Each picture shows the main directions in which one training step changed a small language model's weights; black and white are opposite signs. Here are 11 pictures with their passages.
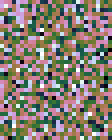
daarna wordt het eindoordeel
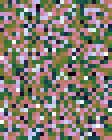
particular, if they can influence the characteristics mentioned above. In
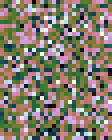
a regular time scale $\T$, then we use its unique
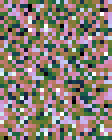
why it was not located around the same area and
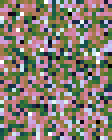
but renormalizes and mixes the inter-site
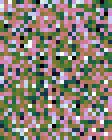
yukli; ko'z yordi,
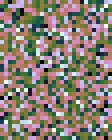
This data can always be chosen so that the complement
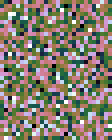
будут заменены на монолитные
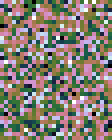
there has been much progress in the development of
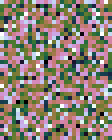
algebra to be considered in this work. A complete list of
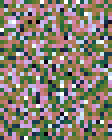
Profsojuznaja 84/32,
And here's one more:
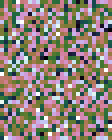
Hence, its splitting function~\cite{Martin}
